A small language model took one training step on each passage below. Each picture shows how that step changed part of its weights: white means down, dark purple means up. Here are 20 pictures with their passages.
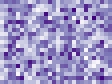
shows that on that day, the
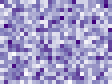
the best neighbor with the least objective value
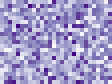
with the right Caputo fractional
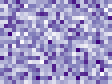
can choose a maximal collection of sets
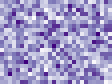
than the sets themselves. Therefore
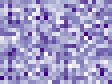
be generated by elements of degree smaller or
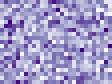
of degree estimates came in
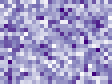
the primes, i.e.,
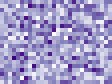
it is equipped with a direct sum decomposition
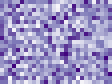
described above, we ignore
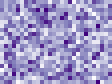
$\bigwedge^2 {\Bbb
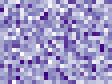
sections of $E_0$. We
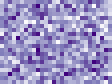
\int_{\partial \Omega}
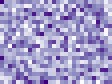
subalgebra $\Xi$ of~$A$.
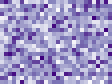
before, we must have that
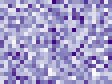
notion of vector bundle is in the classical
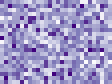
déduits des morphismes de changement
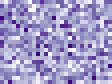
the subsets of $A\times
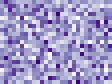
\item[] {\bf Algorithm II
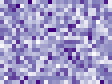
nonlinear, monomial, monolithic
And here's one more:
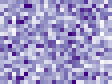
\preceq r_b,
